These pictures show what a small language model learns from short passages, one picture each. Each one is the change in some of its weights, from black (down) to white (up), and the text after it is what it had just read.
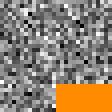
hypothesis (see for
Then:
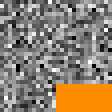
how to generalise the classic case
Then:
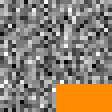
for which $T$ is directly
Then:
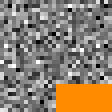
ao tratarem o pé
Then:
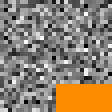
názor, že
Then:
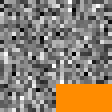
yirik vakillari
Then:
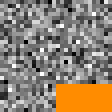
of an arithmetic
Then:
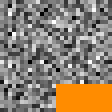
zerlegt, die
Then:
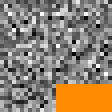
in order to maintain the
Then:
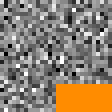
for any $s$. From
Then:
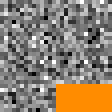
$C(q)$ also restricts
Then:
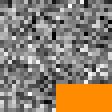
ойын жасау
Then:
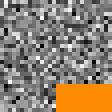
estos modelos consiste en que
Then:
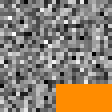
this result has also its own
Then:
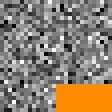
$k$, that confirms
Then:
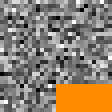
considered as a function of $h
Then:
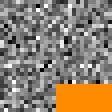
че за да бъдат
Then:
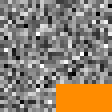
on $Z_r$ and
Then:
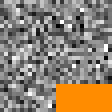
strategy for the
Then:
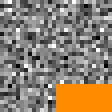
\Omega_0 \setminus
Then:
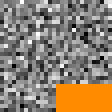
antitopological data. It
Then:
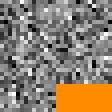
y -y +x \rangle^\sigma
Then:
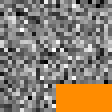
D(J(n,k)) show
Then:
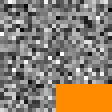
moslashtirish; nutqiy
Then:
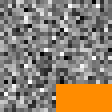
so'ng «Omborlar
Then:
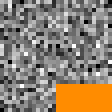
infinitesimal conformal
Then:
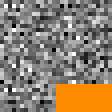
X X X Tarmoq bilan
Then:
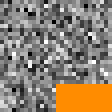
field $k$ with $d$
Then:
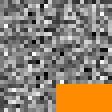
form~$f$. Say
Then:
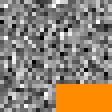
We have presented a novel
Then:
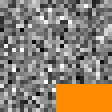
leaves of $\F$ is the
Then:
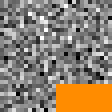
entries can be reduced by
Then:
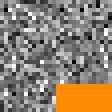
maju dan masuk
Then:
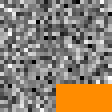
Cl(A)$, $\overline{\sigma
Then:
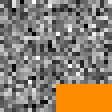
een belangrijk
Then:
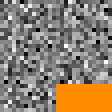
1, \cdots, 10$ denote the
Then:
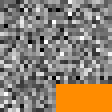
bisection of the sequence of the
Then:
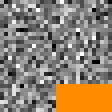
“Husn-u Dil”
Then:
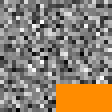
the Maurer-Cartan
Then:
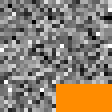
yordamida dastur
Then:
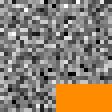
tragédia. Nesse
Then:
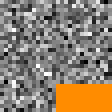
is full. \endproof
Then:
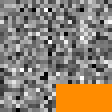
the following occurs:
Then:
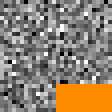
or, in more advanced
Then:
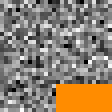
noncompact Lie group, let
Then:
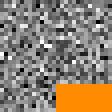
0 \quad \text{for}\quad
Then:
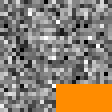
transition probability
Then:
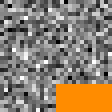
dimension} of $\Delta$; it is
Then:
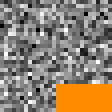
– Taraqqiyot
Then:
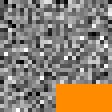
Для чисельного
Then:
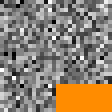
vie juridique, «
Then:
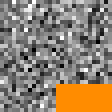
ошириш борасида
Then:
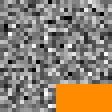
be reduced. The other is an
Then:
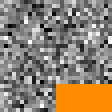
of cactus graphs are
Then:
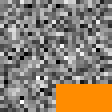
\end{equation} for some
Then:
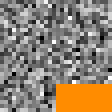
simple representación. El
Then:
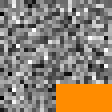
investigación de tipo
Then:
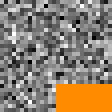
corresponds to an operator with a smooth
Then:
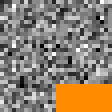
по сравнению с
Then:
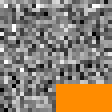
biology and replication:
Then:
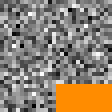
é a escassez de
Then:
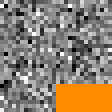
konsumen Rumah
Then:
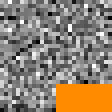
views on the subject of
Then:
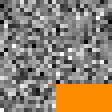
fé, independente de obras
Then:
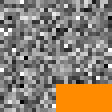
Proposition$2.3$, we
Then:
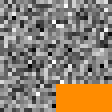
coerência entre os
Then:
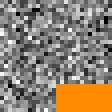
Erdős and
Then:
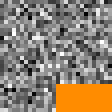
i \leq m$. Then any element
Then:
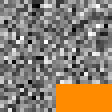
to see how much the
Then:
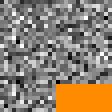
es una persona bien
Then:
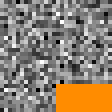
tehát, hogy
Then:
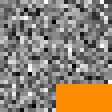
metodi – matematik
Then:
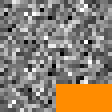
ہی تو ہے
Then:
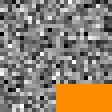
P}$, there is a loop in
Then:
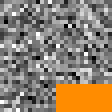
the higher derivatives of
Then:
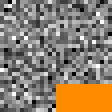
premiul "Alexe
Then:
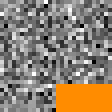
for any $\epsilon > 0$ and any
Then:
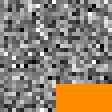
tratados nos vídeos
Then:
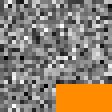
In Section 4 we define subcouples
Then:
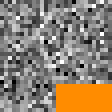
the variable $s$. For
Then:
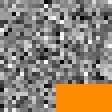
blog, intitulado
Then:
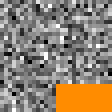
all roots $x$ of the
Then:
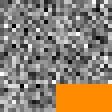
/ X.T. LI [et
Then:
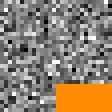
om, elk op zich
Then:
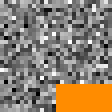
is easy to check that
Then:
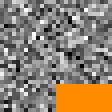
de manière cruciale
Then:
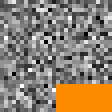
$, is isomorphic to
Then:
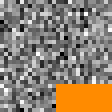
языка», 4
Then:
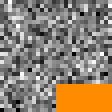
oriented segments
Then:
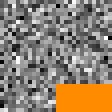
\caption {The trace of a
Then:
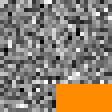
llega a una edad
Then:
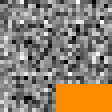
va nizolilardan
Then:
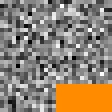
were known the identities for
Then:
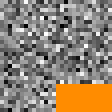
Then we introduce an algorithm
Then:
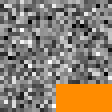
is left adjoint to
